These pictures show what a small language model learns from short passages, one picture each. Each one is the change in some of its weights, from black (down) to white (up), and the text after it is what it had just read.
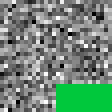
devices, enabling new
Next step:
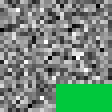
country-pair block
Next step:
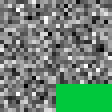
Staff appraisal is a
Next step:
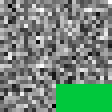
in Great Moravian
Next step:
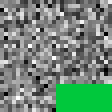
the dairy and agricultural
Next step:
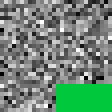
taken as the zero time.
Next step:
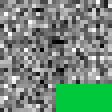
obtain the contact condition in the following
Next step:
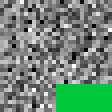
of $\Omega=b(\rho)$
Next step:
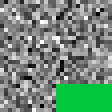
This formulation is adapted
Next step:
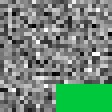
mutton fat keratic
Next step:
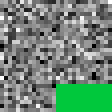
\rightarrow \infty\), Eq.
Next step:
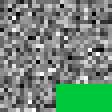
be advantageous over the
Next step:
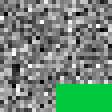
deterioration in local
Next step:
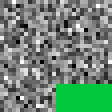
a fixed-point. The
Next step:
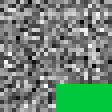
about 0.5 million
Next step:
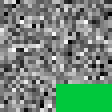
set of basis that have a good
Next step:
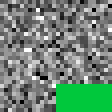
be an external field on
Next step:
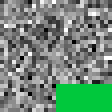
relation between the superdeterminant
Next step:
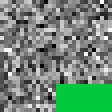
the entropy index
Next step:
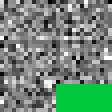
for QoL. However,
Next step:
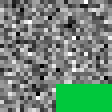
important role in primary
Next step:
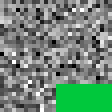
of a wavefront by use
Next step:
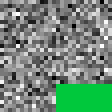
online harassment
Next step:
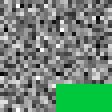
till today,
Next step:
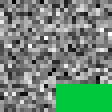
independent from the validation
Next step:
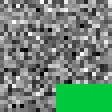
'equivalence' trial);
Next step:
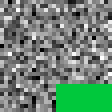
is difficult to distinguish
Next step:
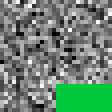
with the description) explanation
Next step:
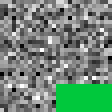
or another metal
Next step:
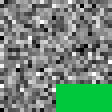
amount of wastes that have to
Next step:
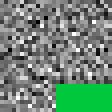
the diffusion into the
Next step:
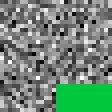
causes or underwrites
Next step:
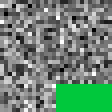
empty single-particle state
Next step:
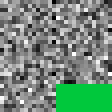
$(X,\tau)$ there is a sequence
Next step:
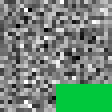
chip yield can not only be
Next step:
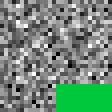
in which both SRH-2D
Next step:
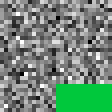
productive space for generating
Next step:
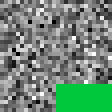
we expect that the impact of
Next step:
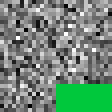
by hypothesis $p$
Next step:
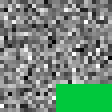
predicted that ``cooling
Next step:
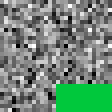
$U$ with a family of
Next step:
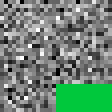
of \textit{any} such
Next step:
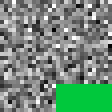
high magnifications (shear
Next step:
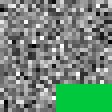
views of the % National
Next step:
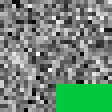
(that is, on the curve
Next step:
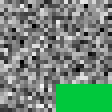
introduced in serv1.
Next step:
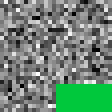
y by applying periodic boundary
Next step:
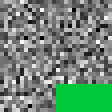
and for $i=1,\dots
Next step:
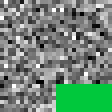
(\ref{positive species}), this
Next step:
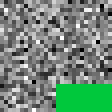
convenient integration of van
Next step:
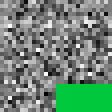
website design and
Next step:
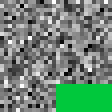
in a point of $\K$. The
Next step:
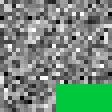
$\Gamma_{k,i}$ generates
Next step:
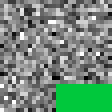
small for better conductance.
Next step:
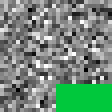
would be useful to be able to
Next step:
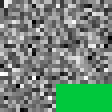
inches}, the problem is defined on
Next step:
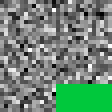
3. } When the initial
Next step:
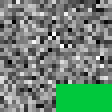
It treats moderate
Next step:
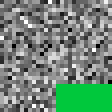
a representative rule.
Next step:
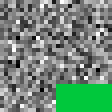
to Padmavathi
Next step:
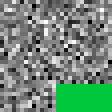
grid metrics. A
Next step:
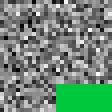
by consumers, associated with
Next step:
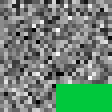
in the derived category. By
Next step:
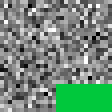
starting from ${\bf 0}$ can be
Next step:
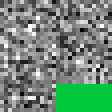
as function of a magnetic field at
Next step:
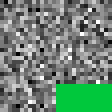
configuration to verify that
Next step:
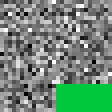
f(\xi) \overline{\widehat
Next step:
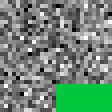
with the activated temperature resistance
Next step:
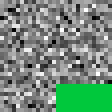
be ascribed to the effect of
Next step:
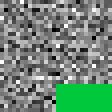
\end{array} \right.
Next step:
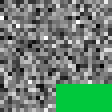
waves with different speeds,
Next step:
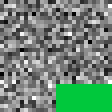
suction and crystallised
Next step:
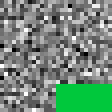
SM}$ in several production
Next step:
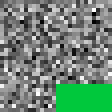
the plot extends to
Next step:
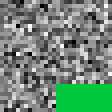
low-level task and rating
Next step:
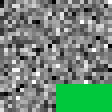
accumulation of orbital
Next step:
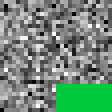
citation indexes. A
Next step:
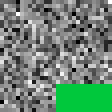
recomposition ensures that all
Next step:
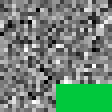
responds to the needs of the
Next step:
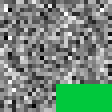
$b \rarr a$, and
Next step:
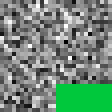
This work brings the total number of
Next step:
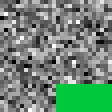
practices rather than additional
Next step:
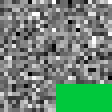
Ehsan Sabri
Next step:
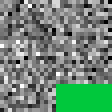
by Lemma~\ref{section}, $$
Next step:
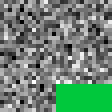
of the nearest and further
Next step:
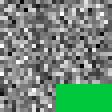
a result one obtains for the elements
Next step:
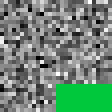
This is violated,
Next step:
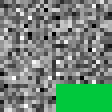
of temperature at 1 T for all
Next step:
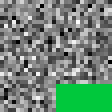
d(p)$ for a constant
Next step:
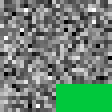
it. \emph{Eastern
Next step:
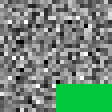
is closed immediately after
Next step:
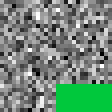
there exist spatially periodic,
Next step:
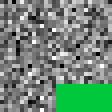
univariate polynomial, over
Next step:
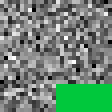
homomorphism induced by the inclusion.
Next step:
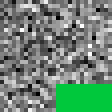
of a geography teaching
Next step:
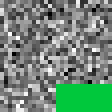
the hypothesis of the
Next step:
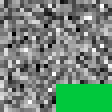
experiments have well characterized the
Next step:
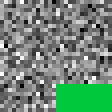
In Section \ref{tips} we
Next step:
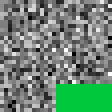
looks very heavy and
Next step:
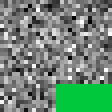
explain the process underpinning
